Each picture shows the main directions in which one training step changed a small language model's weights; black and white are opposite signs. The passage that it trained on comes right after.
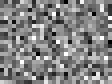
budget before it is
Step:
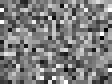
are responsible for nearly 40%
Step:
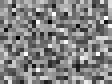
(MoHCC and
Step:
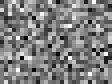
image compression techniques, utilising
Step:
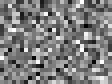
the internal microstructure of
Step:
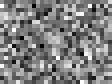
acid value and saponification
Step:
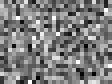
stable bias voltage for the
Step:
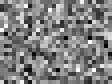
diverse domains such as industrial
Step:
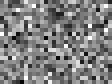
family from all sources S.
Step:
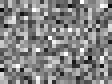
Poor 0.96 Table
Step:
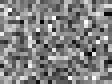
probably contributed to limit this
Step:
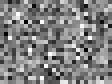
demonstrative pronouns.
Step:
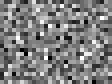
reviewing lesson plans,
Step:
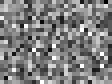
versatile experts in their
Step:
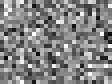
The live video is
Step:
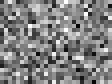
The law of Islam as defined
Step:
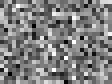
community. Keywords:
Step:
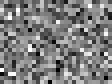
hip C and head C,
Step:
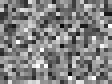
parts selection into system designs as
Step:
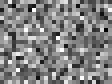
- provided that the diameter
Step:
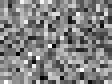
the Federal Government should
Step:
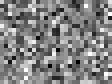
collected for their verification or
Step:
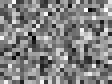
the boundary path γ that follows
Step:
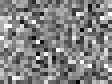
152]. These tests help ensure
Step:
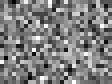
with CONUS based operational
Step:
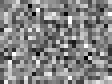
written by Rachele
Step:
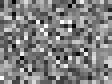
with elastic band Standing
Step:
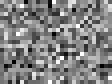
to incisors and first
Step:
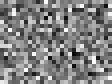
tend not to exhibit the high
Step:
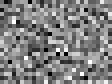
Teche Rai,
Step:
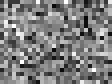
assessment of each of its features.
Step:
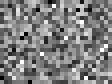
S., and Rich,
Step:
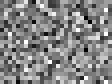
aerial base stations
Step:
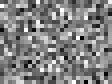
molecules and B^+
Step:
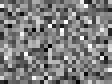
Off 15 seconds 1
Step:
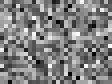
and herbal extracts as
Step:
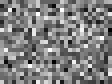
presentation skills in higher education.
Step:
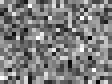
for low cost diagnostic and
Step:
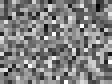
was the moment this changed.
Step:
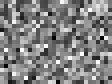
the length–weight relationship
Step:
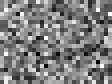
only on the factors governing
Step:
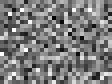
Analysis is the estimation of how
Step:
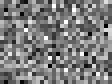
today, notably in
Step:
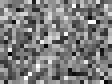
7-8 hours on
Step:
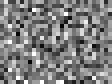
implies that the teachers consistently
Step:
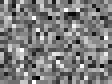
and emotional tension.
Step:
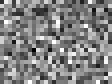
(mass resolving power
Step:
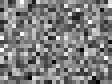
outcome when multiplied by
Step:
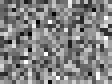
(Figure 3). Results
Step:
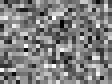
devices Fault resistance
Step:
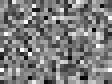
or Process Innovators:
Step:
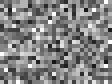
services, may provide higher quality care
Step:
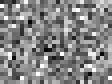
controlled by the keyboard
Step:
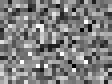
automobile catalysts
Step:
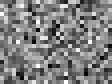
their relations in political, economic,
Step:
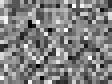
[8-12]. Compression
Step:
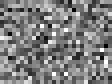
1B Develop STEAM
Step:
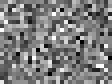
teaching students in professional colleges
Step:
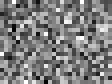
because the complex life cycle of the
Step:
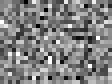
newborns to effectively
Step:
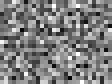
in Contact with Food
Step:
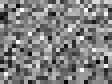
terms*. Our Task
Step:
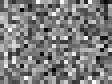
application. Subsequently, the
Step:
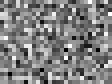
increased from 85% to
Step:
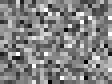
be seen in Figure 1 that there
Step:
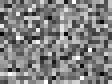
Accordingly, the simulator
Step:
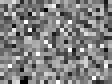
of whole numbers."
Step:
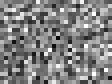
interventions in the context of
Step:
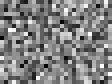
to facilitate the knowledge exchange and
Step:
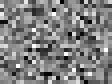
followers and 13 posts
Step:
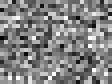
proposed method is to reduce the total
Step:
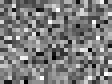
(GWA) are
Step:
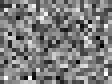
Concentration change of metal
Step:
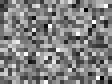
Anes² PJG
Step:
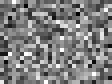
has been performed through the use of
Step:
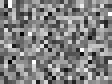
presented into the Table 3. Table
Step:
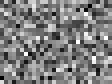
In p+p collisions,
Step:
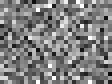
Tyr) is particularly important
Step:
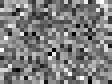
27. Kandri
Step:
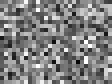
but performances for 3D
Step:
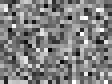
of sound academic research?**
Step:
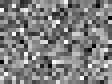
are conducted in various areas. For
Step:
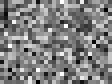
effect seems to be by considering
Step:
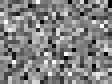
improvement in laboratory parameters
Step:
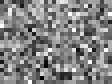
Medical Faculty,
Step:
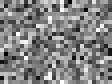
upon independent variable. The
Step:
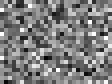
various domains such as fuzzy
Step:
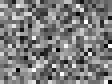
photosystems, and is
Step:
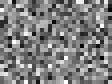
Years in Reference to
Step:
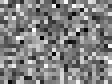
2. U.S. trade
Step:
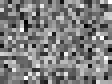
call on nurses to
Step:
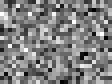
strength of the relation between the dimensions
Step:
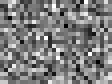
of a list of differences called as
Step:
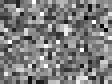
10% of urological
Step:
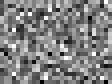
AITAM Engineering
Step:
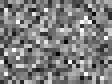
northern margins
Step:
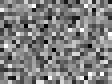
curable ulcer. I
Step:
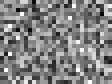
22 environments on a
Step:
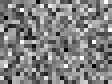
field data collection, writing and
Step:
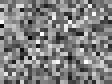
plants were used for the study.
